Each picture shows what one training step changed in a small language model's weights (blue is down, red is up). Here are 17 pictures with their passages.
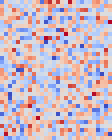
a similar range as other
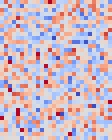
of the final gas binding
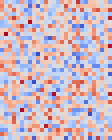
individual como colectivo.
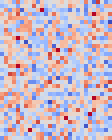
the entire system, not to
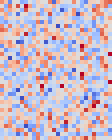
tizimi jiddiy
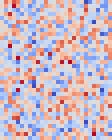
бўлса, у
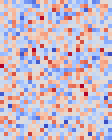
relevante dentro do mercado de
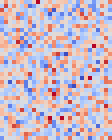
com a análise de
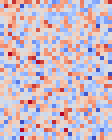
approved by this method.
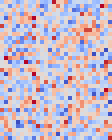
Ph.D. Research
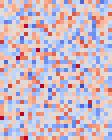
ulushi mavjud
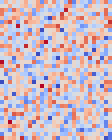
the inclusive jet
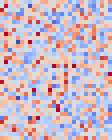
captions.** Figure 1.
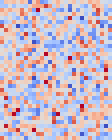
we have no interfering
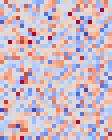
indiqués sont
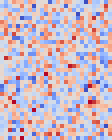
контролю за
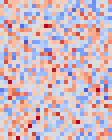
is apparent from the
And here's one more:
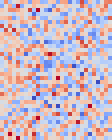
coinciding with the
